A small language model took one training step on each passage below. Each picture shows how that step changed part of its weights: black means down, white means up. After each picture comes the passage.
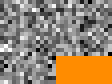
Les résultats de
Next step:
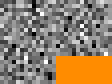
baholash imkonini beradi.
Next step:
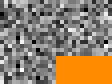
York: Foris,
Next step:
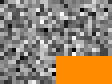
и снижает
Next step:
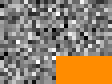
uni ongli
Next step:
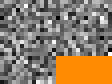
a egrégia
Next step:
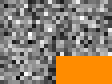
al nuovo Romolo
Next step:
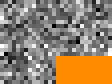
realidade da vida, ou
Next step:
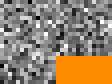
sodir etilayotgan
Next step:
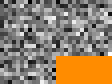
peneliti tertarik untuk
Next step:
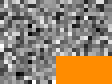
може швидко
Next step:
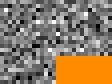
repositório da
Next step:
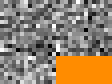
las disposiciones
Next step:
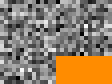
hacer publicidad.
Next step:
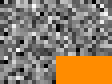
Skepsis in den
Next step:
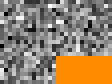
dessa polícia
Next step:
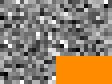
с банковской
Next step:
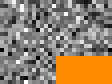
ilgari suriladi.
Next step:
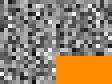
ve ekonomik
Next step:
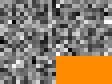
davlatlar mahsulot sifatini
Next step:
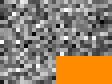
the introduction of
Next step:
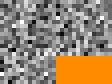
suggestion is
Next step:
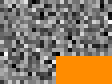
artículo con la
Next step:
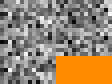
Қодиров М.,
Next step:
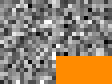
temperatura ambiente
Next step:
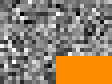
dalam menekan angka
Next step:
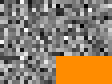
deixam lugar
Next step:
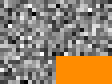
un remblai en
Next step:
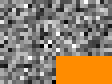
del aprendizaje de
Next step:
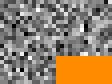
кўп. Бунда
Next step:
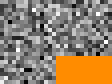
Tableau VI :
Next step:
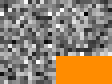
subyektiga va
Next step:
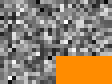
timpurilor și puse
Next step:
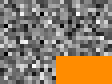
BEAL, G.
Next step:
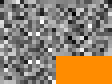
в первые 20
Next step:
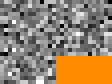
dit onderwerp
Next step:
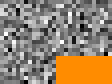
– URL:
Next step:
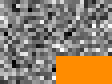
la fuente que está en
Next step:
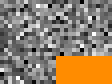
da verilir.
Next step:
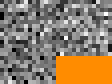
muhim masalalarga
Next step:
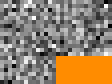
substitue pas à
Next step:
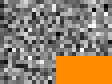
würden. Auch
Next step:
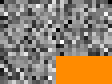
Studi pustaka
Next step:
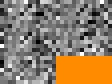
teaching and students'
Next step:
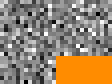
Insoniyatning madaniy
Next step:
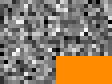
ponieważ w
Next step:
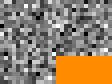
o componente de
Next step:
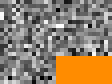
kepada bapak
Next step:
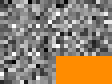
Boshingga es
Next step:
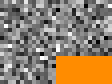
dos diseños
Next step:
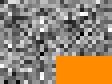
лет споры и
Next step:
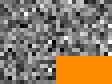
disappeared with
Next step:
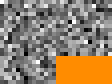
memorável não é
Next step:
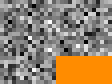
xodim Ochilov
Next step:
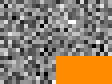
qobiliyati shakllanadi.
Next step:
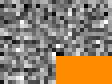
dostępie do
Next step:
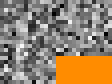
succes heeft
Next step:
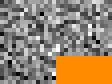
12. Монастир
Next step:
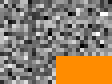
parece una manera
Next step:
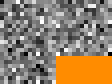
в одном из этих
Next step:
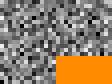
intenso deslocamento
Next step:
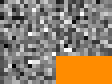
об отдельных
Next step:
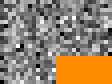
die sich finden
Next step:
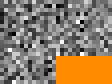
shakatawa, wanda
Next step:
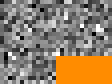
olib borilsa,
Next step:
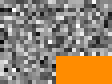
relation établie
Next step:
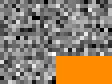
tabel 2 di
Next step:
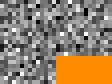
ikki yo'l -
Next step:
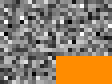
imperativo ético.
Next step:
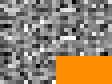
नदी के
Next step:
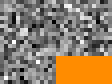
of patients with
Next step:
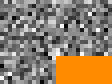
ham foydalanilganki, ular
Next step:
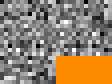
mavjud bo‘lgan va
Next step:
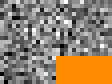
высокой у
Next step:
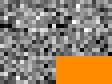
sind, eine solche
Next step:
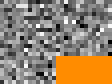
de manera sistemática
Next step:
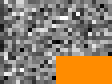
Ecole Nationale
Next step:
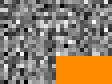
um für die Anwender
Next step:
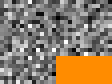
umbilical, el
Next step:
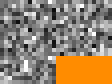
autista cada cor pode
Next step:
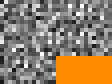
ser de salvar o
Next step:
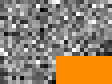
qilingan miqdor
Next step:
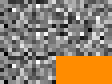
ўзини ўзи
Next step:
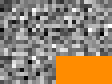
memahami dasar
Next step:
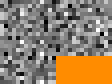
положительное, так
